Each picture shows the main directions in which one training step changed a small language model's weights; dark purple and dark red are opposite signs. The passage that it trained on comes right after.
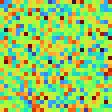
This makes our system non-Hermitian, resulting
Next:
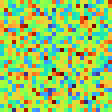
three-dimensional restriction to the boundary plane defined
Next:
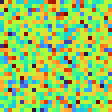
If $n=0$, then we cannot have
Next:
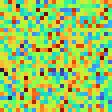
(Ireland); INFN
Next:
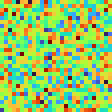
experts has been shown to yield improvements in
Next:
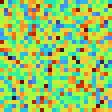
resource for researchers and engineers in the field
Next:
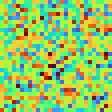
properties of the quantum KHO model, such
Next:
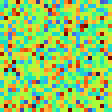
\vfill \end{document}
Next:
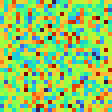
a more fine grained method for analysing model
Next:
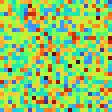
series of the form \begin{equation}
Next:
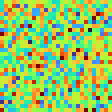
over the momentum direction $\vec{n}$
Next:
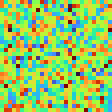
trained with \ac{RL} tuning of the
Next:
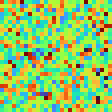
the $(1\times 1)$-surface were measured
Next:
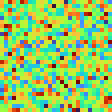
consistent with the results obtained for linear waves.
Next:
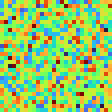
1$) and temperatures in the range of
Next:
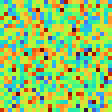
been interpreted as due to the presence of
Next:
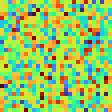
evolution for the continuous-accretion scenario in
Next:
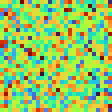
is equal to $\triangle_2$ for all
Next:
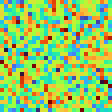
presented an irregular distribution due to the solar
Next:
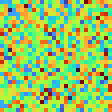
such professions as cashier,
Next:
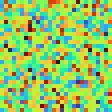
size and transform the feature dimension, whereas the other
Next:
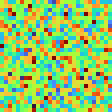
interval where the product is stationary; see also
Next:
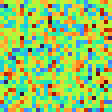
search direction at each step, and is subsequently
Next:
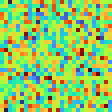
width of nanobrick to be
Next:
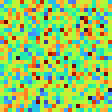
impact on achievable sum-rate of neglecting
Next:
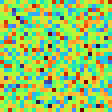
Investigation of the Very Large
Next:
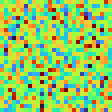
disseminating travel time distribution information with
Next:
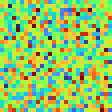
and spectral modulation at GeV energies with a
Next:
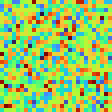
is often a result of inversion symmetry breaking due to
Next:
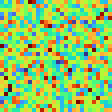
= \pi/2$, has no singular
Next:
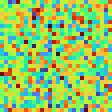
classified using a stacked autoencoder neural
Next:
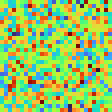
reaccretion takes place then ionic components is
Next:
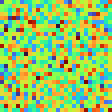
to eliminate the variables not contributing significantly
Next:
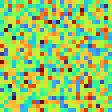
test set and the remaining 14 subjects form the training
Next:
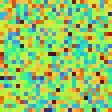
of human society, widely studied in
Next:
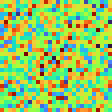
by the surface state: \begin{equation}
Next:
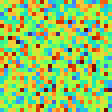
concerned wavenumber is in the OH
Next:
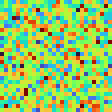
to voids found in the highly biased tracer
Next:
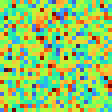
\begin{equation} \begin{aligned}
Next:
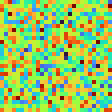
\mathcal{Z}} P_{Z \mid
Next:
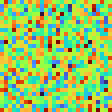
involving a $\pi^-$ and a $\pi^+$
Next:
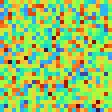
path, which is impossible in experiments on
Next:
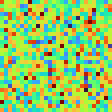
carrier density and small effective masses allows one to
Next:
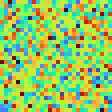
models. Decorrelation helps most regression
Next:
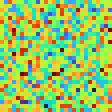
journal = {JCAP}, year =
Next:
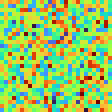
for example, that magnetic trapping of electrons could
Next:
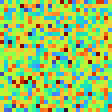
all the detected flux patches to determine their
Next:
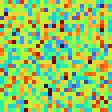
Hadronness cut ($h$ <
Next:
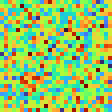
most often make use of the definition of
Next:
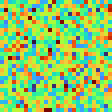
may be only active at a given time performance will
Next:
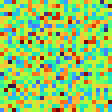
structures. Under such semantics-preserving
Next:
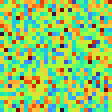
full consensus even for initial densities of
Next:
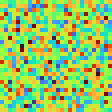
of charge carriers, charge density etc. have
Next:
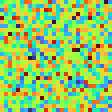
\,nm and it gets more distinct with increasing
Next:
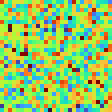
set of such combined phase shifts, valid to the
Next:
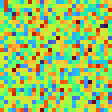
$\sim 10\%$ { in the nonlinear matter power
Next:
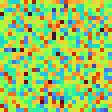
error dominated by the MC simulation of the
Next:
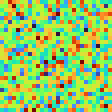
{M.}~\bibnamefont {Schuld}}, \bibinfo
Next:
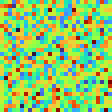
and by the National Natural Science Foundation of
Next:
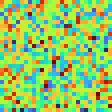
signal-to-noise ratio (SNR)
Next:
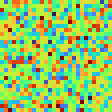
low for edge-device inference, but
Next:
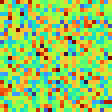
matrix element $c_j$ for each link
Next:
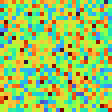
by players in $X$ when the
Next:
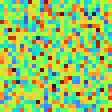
phenomenological analysis of Shearer \&
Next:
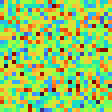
look for the particle in box $A$ or
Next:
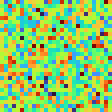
The Square Kilometre
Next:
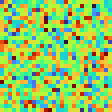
We train neural networks to mimic
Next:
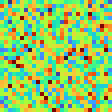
e^-}_{\rm had.\ sources}$ within the
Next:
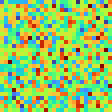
based on standard Strong Disorder RG
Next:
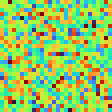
marginally closed or marginally open. In the
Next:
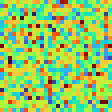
Galactic center and the molecular clouds in the disk,
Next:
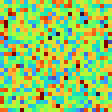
than 15 arcsec. \item When the separation
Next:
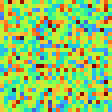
for which $E_{12}$ is constant is
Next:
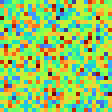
characterized only by macroscopic quantities,
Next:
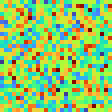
existing techniques. A noteworthy issue is
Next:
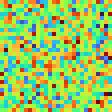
(chirp) dimension, which
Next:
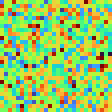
Hall effects \cite{topo1}.
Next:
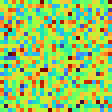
are valid for any dimension $d$. It appears
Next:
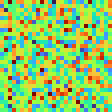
essentially only on the fact that ${\rm Re}
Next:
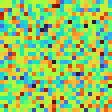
clearly associated with diffraction spikes (at
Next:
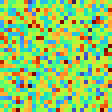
gauge symmetries. The typical case with a
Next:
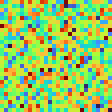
whether the analytical results of the previous section are also
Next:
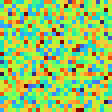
level. Proceeding like this has the
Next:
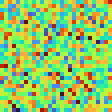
estimated that this region has stars with age
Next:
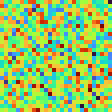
{\it prior} to its cooling phase.
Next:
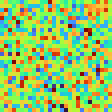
may still be detected frequently if it appears as
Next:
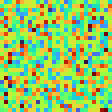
of one's body clock with their inherent
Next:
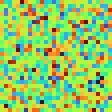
number of identified spectra when searching a large chemical
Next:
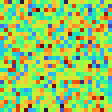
we clearly distinguish a regular evolution before the resonance,
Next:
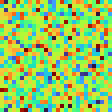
Due to limited bandwidth, the behaviour of speed
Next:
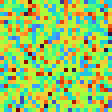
configuration of sunspots. Magnetic field
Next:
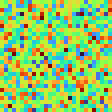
beamforming, we can see the main lobe
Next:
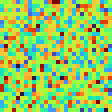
parametric plot in figure \ref{fig:
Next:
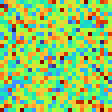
tool outside the displayed proof proposal. A
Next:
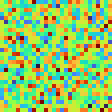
(see Savage \& Sembach
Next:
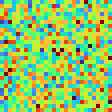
explicitly evaluated in the case $N=2$
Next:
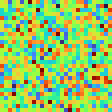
and the flares associated with CMEs are
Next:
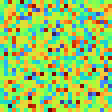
we applied modern computational techniques to explore the static
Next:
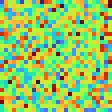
$\mu_B$ respectively. Additionally, the
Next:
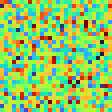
measured redshifts per cluster is still rather low (of
